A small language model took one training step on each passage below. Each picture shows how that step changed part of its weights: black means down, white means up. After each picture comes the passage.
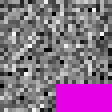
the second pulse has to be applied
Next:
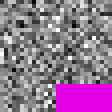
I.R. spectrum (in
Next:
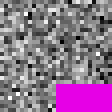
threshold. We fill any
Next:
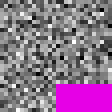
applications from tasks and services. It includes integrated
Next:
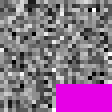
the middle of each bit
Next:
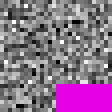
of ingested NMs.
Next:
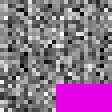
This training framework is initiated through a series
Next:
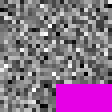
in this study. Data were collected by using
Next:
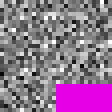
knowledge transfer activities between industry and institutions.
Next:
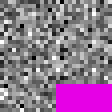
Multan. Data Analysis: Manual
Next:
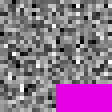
great extent in the rapid containment of the
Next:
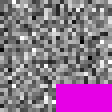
Steady-state experimental results
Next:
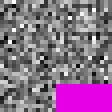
the Trilateral Cooperation on
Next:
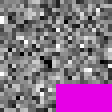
: **I**nvestigation - R
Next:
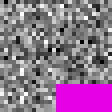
data collection required at national and European levels in
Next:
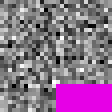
converged, and a strategic point
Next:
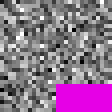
assumed and real concept of the scal
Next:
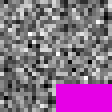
and stress state. This latter
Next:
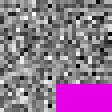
The institution of state protection began to
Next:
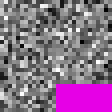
Ireland (23%), followed by Malta
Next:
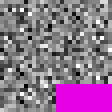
Bandama Rouge)
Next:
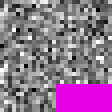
on a clinical trial, especially not a
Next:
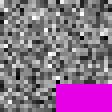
reaction vessel. The water is taken
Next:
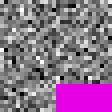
resin system at ambient temperatures
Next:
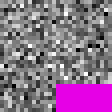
abstract... dissertation for the degree
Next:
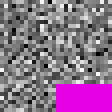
National Institute of Standards and
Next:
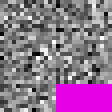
needed for the development of the country and also
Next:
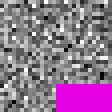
long. - Do not include any text
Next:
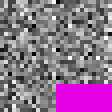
water management in Bhopal, and
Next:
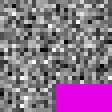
M.C.P. contributed to
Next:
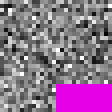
that crystallinity increase
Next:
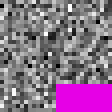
[11], the robot performed a
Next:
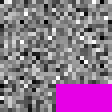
regulations that are favorable for
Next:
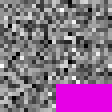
retains all the advantages of
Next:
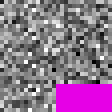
such a dramatic superrotating
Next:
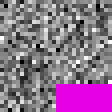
to current issues to foster
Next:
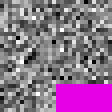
antimicrobial activity of the
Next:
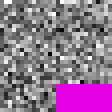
racial, social and environmental
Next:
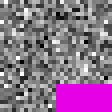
nimbleness to transform into a
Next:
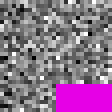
normal and abnormal waist
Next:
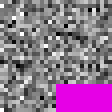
the high effectiveness of this technique in
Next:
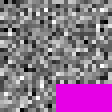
ventilation (APRV) in
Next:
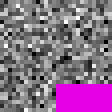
improving the effective cooling of the sample
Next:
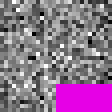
effect of off-axis plies.
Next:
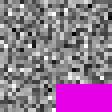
prominence caused pain. In their
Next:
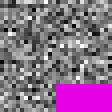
control the ventilation. Then the
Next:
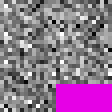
observed variables all have factor loading
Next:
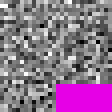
involves the UCR's computation
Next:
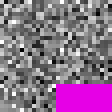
Abstract Aims: To evaluate the
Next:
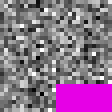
educational experience, every learner should have
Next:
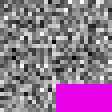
more severe insulin resistance, and
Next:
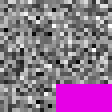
disability. Besides,
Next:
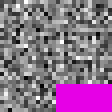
the researchers which include simple structure, the machine
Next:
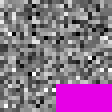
should look after their feet because they
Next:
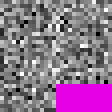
: to support IP Network connecting
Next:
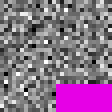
teaching materials are used in the experiment, they
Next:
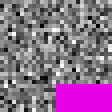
at Epistudia, a
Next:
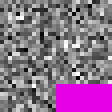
to take part by posting the
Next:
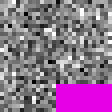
that was enchanted and could not
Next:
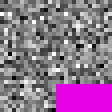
housewives (Middle &
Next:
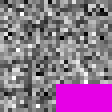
importance of screening to ensure
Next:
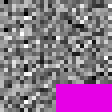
FEM techniques are applied considering constant load
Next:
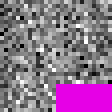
total Ayurveda,
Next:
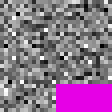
various services you can add to your app.
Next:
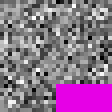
a study that screens subjects for
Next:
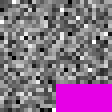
SMEs: An Innovative
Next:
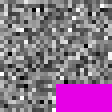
the environment, that is, to hand them
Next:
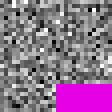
the frontal sinus
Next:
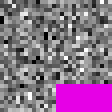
right support and nurturing, the
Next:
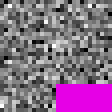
from 4-10 weeks after
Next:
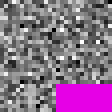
sensor mat might be attributed to
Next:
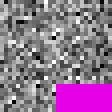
does not resolve after 72 hours
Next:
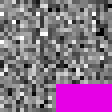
with ARI patients with a controlled
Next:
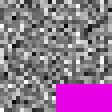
methodology of foreign language teaching, as in the
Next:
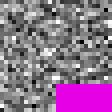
D : **D**ata Curation O
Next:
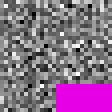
more willing to revisit the
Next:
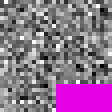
2010 (Figure 3). Replication of
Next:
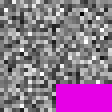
nov., sp. nov.
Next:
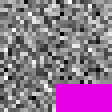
Kwizera conceptualized,
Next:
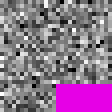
due to multiple-points faults.
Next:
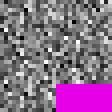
community resources in order to improve water quality,
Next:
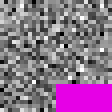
behavior of connections in earthquake
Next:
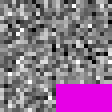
may be due to the transition of $E
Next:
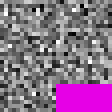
the work presented in this paper.
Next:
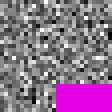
coordinate system is based on the resulting
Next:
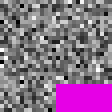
to obtain these different nanofiber
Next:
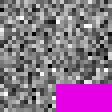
from the springs' resting
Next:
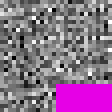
Council minutes, 1671
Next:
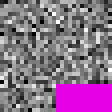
since T1 entered the market, the
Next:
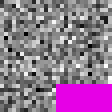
reversed when failed assets return
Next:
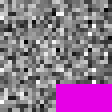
of star centers: 100 | h:
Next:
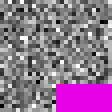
of persons (Dongoroz
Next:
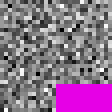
variation in the cost of systems, their
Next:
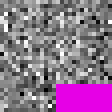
RTO focused on applying AI across
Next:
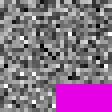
wilt; Disease incidence;
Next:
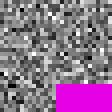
Mechanisms as well as those of
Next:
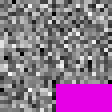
of standard compounds. Results. In the
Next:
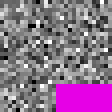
concepts. One instrument were used for
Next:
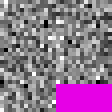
The authors declare no conflict of interest
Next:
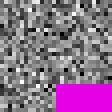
The federal government of Nigeria introduced
